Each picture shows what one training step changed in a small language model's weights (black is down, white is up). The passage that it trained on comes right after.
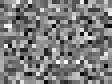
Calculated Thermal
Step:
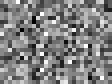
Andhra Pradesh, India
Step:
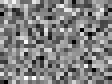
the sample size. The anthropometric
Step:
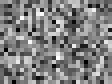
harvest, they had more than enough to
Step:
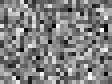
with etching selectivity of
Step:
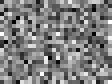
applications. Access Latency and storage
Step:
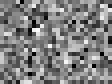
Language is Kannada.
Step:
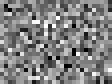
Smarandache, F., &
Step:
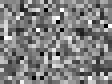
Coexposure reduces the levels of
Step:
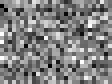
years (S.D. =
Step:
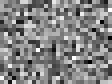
solution in fields like high-speed
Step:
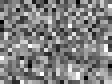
fluorosis has also increased markedly
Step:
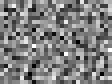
Competing Interests: No
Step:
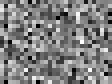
the necessary skill to sustain a
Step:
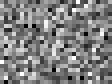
hand, sees this strategy as a
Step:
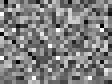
rate for these groups is approximately
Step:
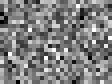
and Serials). Among these
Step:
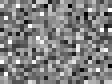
in some detail, but will not be
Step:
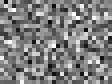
critical failure modes to ensure the system's
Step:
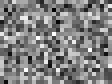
a challenge for anesthesiologists
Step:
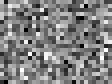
and fully annealed aluminum
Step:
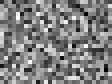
has argued that borders began
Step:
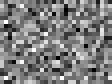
regional research and innovation policies* by
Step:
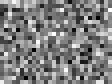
worse » The father.
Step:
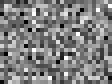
indicating how the effective presence of a
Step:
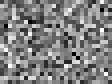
and structural images in Figs.
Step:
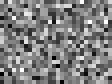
give. He tried to prevent all
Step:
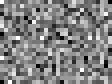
a patient is detected and taken by the
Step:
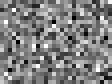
significant variations in the opening stiffness
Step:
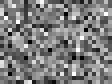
to address security concerns and develop
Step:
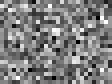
learning in the case where we used the
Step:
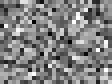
(Hyper N-5)
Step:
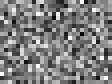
in restricted environments for instance sensor networks,
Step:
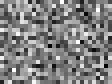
data to extract. This is to avoid
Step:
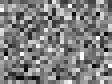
estimated that thousands of pieces
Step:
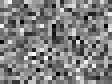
with respect to impediments to data
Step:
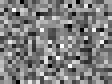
systems, uninterrupted power supply
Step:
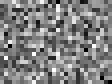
made. This type of base provides
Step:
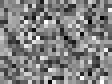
study Gulihar A,
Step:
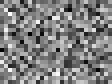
(Youssef et al.,
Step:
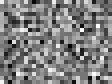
perspective from the lens of gender,
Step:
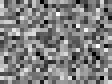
coastal seawater.
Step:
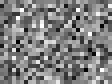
of Physical fitness were taken up
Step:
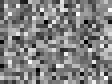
coincides with the observed one.
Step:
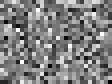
phase. It is shown that, for
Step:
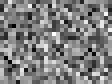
supervision and Drafted
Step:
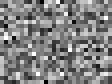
indicates that such an assumption about the
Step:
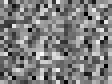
BC Standardisation" working group on Digital
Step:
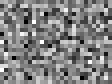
take-home challenges can provide some
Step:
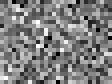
full or parts have not been submitted
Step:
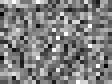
bioinformatic tools.
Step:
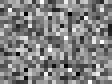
also evaluated, in terms of
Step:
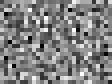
in free-access on Internet:
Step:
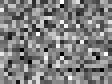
implement a biomonitoring study that
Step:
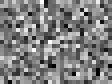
months in ZAP-70 (-)
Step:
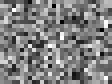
including 25% of the interest rate established
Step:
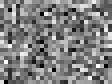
patients is unclear. Low
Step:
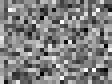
leads to diseases of various kinds in
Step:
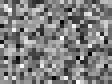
Biomechanical knowledge of different attachment
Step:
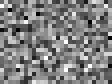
ACM are most authenticated database resources
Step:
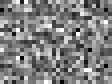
confidence interval; the dashed line
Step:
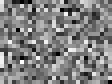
The truss bridge is 150m
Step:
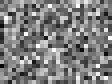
problem (**reuse phase**).
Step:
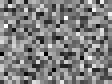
without the moderating variables is
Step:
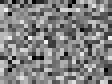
Higher order thinking and critical thinking can
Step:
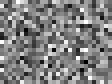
heating flat-plate solar
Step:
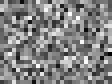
This work has proved that using image
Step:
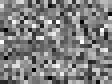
the reward-based funding system for
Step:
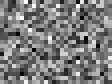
17). Test Battery: It
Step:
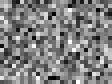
Everything mechanical has no guarantee of
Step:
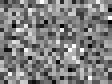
finding a suitable p-type TCO
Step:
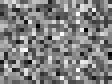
mouse. The failure to
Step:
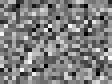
will be cutting significant academic jobs in
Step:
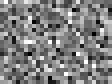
neural networks [5], there is a
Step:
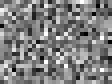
that this system is more advanced in terms
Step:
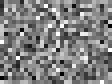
Centre, Yenepoya
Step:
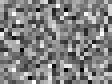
that usually has long-term impact on
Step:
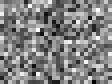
consonance with this TABLE
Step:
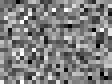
identified by Gordon Moore in
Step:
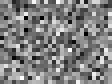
Wave Equations can be written;
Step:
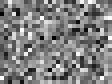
steam option 5. VII.
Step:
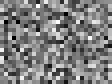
impact of gender on computer skill competency
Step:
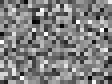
with grid cells in a discrete space
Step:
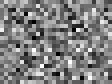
properties of the soil, reduce reliance
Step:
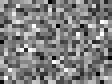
that is not necessarily the case.
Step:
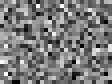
but the functionality of distinct sections become
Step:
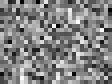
treatment is tailored to the individual
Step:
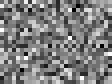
or vocational learning; - Addressed
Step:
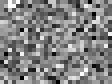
Each wall is indicated with a different color
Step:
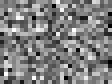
narrow-focus platforms.
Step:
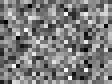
Strongly coarse
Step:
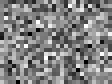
and poor populace will be willing
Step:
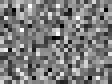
T5; Synthetic
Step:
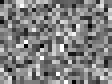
Research Communications Office, but
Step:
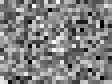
were involved or harmed during this
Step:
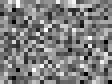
of qualitative data. The advantages of qualitative
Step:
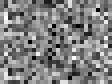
with increased complexity—rather, the
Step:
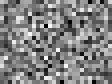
study was to start from a clinical case
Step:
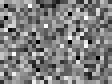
Adenomyosis was the most common
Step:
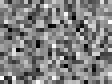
Methods The table 2 data on the extent
